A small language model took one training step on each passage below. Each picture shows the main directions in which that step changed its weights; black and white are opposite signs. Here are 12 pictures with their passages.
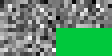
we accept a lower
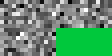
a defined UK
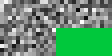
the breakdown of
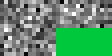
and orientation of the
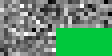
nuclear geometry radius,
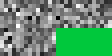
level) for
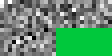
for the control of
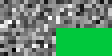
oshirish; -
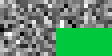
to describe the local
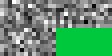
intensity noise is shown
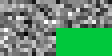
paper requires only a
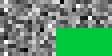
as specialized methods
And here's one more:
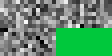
mass of the
